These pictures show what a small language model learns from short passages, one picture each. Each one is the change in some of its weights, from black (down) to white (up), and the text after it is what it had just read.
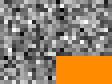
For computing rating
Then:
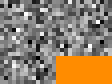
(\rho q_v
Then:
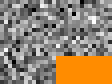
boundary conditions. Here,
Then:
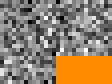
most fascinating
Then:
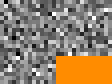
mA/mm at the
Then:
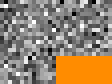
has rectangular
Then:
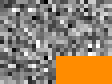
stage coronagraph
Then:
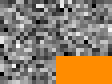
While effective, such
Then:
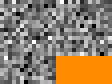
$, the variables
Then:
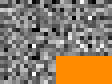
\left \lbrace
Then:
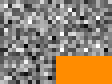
while most thermal energy is
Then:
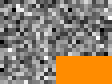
must change sign.
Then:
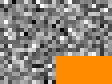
location by the
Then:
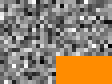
chains later,
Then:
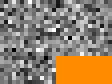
a suitable transformation
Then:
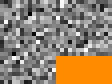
quantum nature of the
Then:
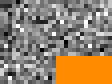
To bridge
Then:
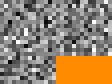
which we term thermal
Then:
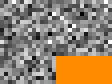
of the accelerating
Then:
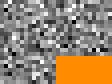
damage would then
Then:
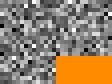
of the triads
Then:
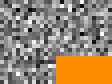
optimistic. On the
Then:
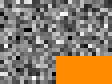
the $sd -
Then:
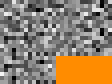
the integral in
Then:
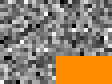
K$ decay. The
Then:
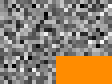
FDA for the
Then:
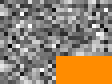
and right faces
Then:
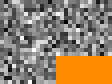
all the others, and
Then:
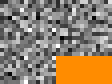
is evident in the
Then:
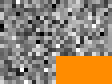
entries, as
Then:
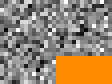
of outliers. A
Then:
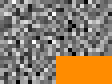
of the number states in the
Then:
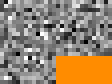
uniform electric field
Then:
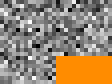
or the t) and a
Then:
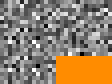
in the variation of the
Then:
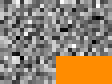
Similar procedure
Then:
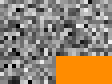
In case of strong system
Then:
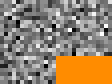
$\delta E$ from
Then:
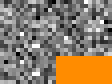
Peak & State
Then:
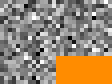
but we propose to
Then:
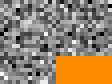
with minimal beam
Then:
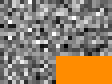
rewritten for
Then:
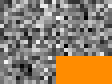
symmetric boundary condition for all
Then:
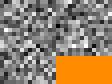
the density profile of
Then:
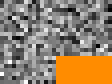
is invariant under this
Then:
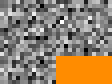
improve the significance of
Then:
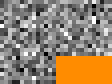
out a $4\times
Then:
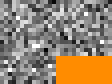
tasks, the
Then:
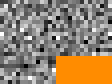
were based on her
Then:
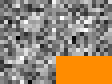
systems with relatively small
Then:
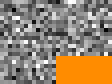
fixes the maximum
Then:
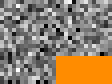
in a two--dimensional
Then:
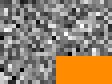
and near infra-red
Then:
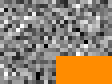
source confusion or
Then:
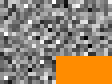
constrained realisations
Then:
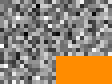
This definition requires
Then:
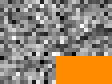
G. Jones,
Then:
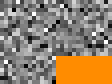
significantly enhance the
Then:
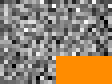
absorption spectrum can be
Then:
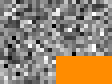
$\phi$ we have to
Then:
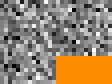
In this section, we
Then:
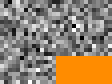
sheep model is to
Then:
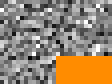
by adjusting parameters
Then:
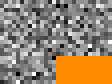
are gratefully
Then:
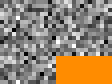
be attainable in any
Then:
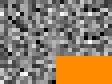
the radial expanse
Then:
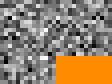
ground state is close
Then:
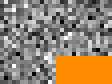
Si p-n
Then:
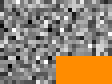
carried out in
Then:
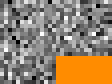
low frequencies by
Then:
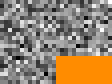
time scale, and then
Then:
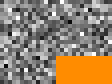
connections between
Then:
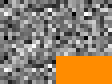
the original theory
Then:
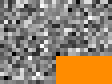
linear superposition of
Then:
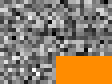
we adopt the
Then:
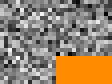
and their properties at particular points
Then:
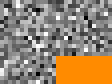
stochastic simulation
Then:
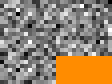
If there are no
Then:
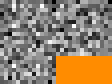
precise placement
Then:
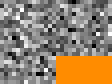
as (see for example
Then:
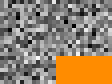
although papers
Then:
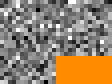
check, a
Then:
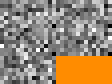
operator. This seems
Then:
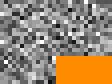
and gravitational
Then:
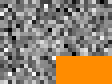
neutron Larmor
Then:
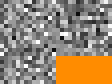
given here for future
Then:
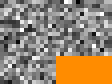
as sober as possible.
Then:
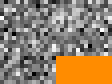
reputational). The
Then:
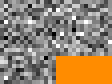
by turning on the
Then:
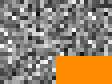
is the direction of the
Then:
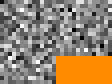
is determined by $\mathrm
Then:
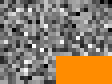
GCs provide a
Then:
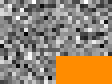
(RAG) to
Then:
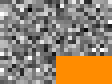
atomic unit.
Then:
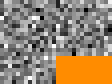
MOS currently under
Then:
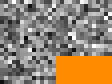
of ways of interacting
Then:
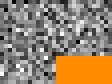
compression, tilt
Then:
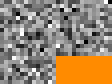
we used the image
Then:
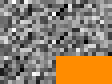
of the magnetic field.
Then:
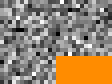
recovery performance of
